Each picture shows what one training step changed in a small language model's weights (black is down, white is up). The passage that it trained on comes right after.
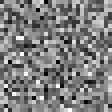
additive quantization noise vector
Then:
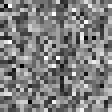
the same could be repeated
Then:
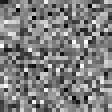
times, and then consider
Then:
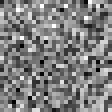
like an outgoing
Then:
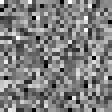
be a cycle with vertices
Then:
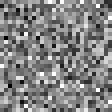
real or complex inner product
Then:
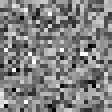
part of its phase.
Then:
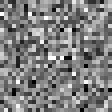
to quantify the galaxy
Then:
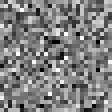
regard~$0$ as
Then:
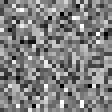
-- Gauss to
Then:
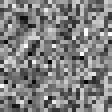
behavior in the natural
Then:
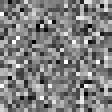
couple to gravity, but
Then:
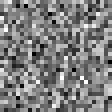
pions one gets
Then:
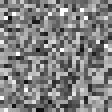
of $\calf$
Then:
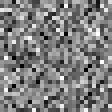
this case the expansion occurs
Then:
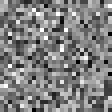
with pumping.
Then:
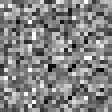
or incoherent.
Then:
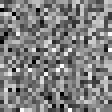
some matrices. In
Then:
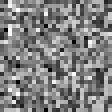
Gaussian random variables, their
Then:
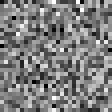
spins at a finite
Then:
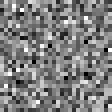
study populations. Additionally,
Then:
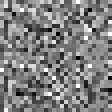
paper, we show that
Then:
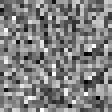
independent scalar differential invariants
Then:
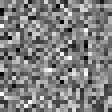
as one likes.
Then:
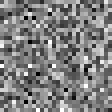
so that, by
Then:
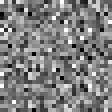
on a rolling basis
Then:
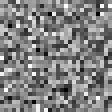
and by \[ t
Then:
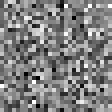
to implement and widely
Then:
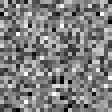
$r$. We say
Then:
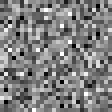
roughly proportional to the
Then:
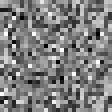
well known that the dual
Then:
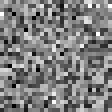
perform the blow-up
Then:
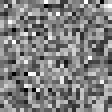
The ``black'' and
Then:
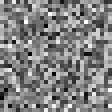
the step function. In
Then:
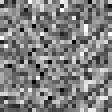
divide the sum into
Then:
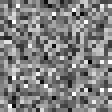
the possibility of such
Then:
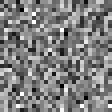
the 0-th row
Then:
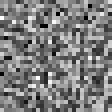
contains C components of length
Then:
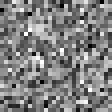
into the details (which
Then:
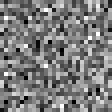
nevertheless strong enough that
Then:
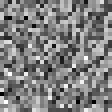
the number in the middle
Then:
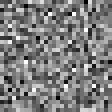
be the inclusion. The
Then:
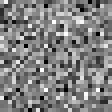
\qquad \vdots
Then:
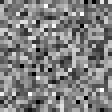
and assume that the image
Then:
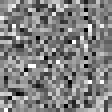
be complementary,
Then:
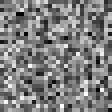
expressions that allow one to
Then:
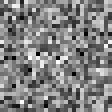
written into the input
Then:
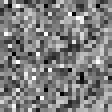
\left \langle
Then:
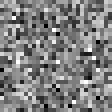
Gaussian kernels with
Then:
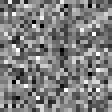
predictors such as
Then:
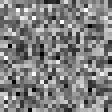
missing link or
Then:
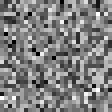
a function, which can
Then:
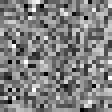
an isomorphism. By the
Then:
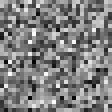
column density cuts.
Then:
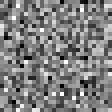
is an exceptional pair
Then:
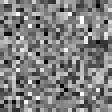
\tan \rho
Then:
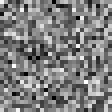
area required for food
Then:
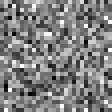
simulations. Next, we
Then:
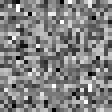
providing a measure of the
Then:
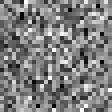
found the best-fit
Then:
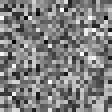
all bounds on the ratio
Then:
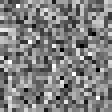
$G$ in Figure
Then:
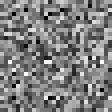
contains not only the proofs
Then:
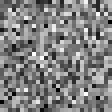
has a radial extension
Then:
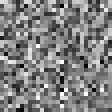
that one does not need
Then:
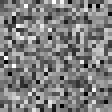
we can give such a
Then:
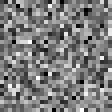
Here we consider the model
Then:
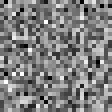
required to prove the result
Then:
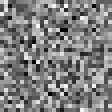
The extended tangent space to
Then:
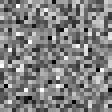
$d'$ lies inside
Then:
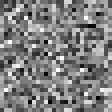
by deforming the
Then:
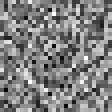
the asymptotic behavior of
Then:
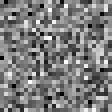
Legendre polynomials it
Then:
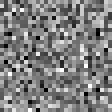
data.\\ \indent The
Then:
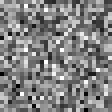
radius ($\zeta\th
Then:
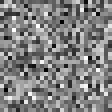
it is unique, by
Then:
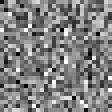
its symbolic representation is
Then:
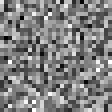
output terminal is explained
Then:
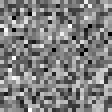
confine the initial perturbations
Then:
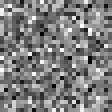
undergoes a
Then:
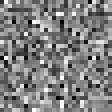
Mandl R
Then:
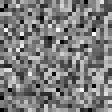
the square brackets
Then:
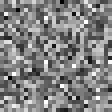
the top of the
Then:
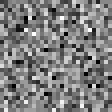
Xi Road,
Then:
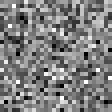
mixture $\hat\rho
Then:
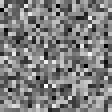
and attentive
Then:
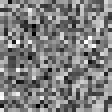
case of two populations.
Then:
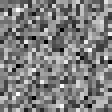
clear, but may be
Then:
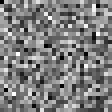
traffic can be
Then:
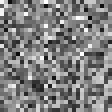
attributed to the fact
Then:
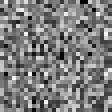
oil coated
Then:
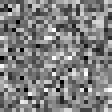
as radiation and matter.
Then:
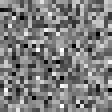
well known and it is
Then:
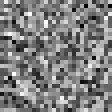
critical exponent of the order
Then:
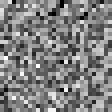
one (also referred to
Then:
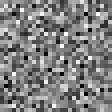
and Einstein contributions as
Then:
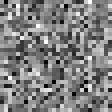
potential of Ref.
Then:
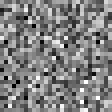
rate $\Omega_p
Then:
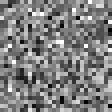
electron & - & -
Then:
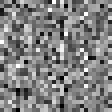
In figure 5 we note
